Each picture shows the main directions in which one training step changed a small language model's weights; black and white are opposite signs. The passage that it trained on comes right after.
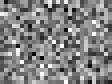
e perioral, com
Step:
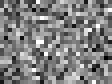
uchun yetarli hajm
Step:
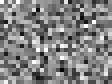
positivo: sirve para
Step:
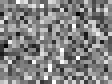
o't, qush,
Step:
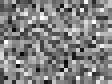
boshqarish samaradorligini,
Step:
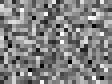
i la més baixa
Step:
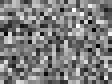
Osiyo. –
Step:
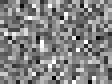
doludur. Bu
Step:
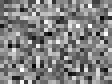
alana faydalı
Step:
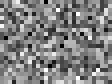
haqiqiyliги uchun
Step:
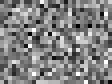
о сокращении
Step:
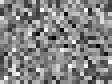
o tempo necessário para a
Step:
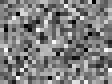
была принята в
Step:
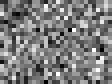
iborat aralashma
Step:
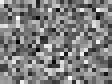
bolalar ham sog'lom
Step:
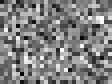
as a way to face
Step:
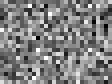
e'roblar. va bu
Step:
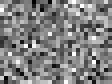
En este estudio, las
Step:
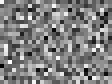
Этот процесс является
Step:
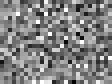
parcerias institucionais
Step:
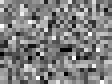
o'ta shartli
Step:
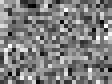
d'une définition
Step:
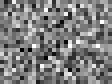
Yer kadastrasi —
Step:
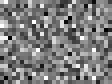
Como relatado nas
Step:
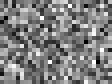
Excel dasturi
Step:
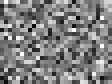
color that tends to
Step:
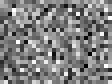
балки ички
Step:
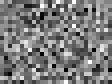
in boeken over
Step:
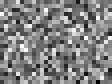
эмоциями, 2)
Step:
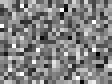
interessado deve considerar
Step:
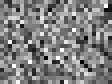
ocasiones dos ex
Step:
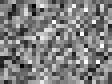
tengah kata.
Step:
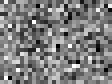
Hopwood sinds de
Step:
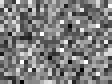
olib boriladigan ishlarning
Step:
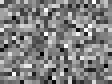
области обучения
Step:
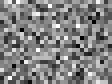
permaneciam restritos
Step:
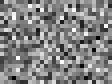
bibliographie. Il
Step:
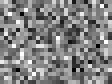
tadqiqotlarda yuqoridagi
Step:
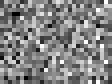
cherry trees among
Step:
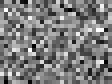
differences between
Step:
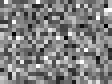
detecção baseado na
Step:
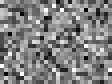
совмещением по
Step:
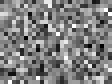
jurídicos y mina
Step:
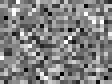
DE DECISIONES
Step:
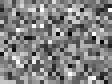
² аспірант
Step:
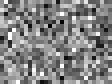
Samarqand davlat
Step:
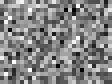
de Lavapiés y
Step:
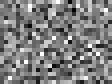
*adagio* de la
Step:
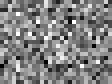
tegas Najih
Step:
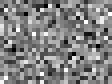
tasvir mavjud
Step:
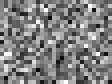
інвестицій було
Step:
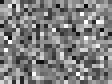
otro lado, se
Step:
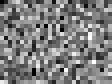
Bundan tashqari
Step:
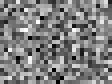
pat naujų
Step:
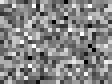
En cuanto al tercer
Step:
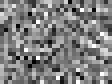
edificios, distribución
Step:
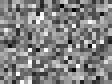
pour ralentir la
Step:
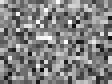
своїх доводів
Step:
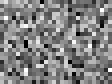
РФ, в которой
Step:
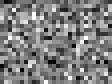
diretamente no alto
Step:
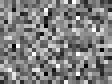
Ваш формат,
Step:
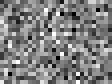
аниқ. Бу
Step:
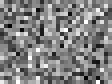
ildizidan oziq
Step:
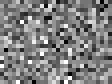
наполегливо й
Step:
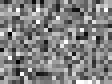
figuran, en
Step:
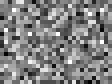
ҳудуд ва вақт
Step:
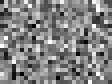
الكريم بكل
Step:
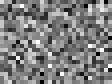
of Translating*.
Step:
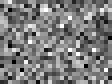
especial e ao ensino do
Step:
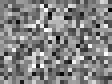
дисертацій зі
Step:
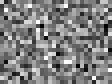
asoslari. Isroil
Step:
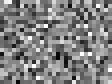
óbitos nos anos
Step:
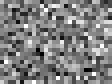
с трудностями
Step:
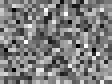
их анализ,
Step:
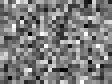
ini, sehingga
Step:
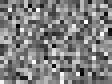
a interface violência
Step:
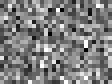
oid ko'plab
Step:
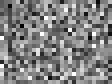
himoya qilish va
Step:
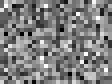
pada ketiga uji di
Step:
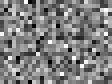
ενώ για τα
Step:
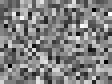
te werken. Wegens
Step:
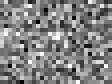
रह पाता
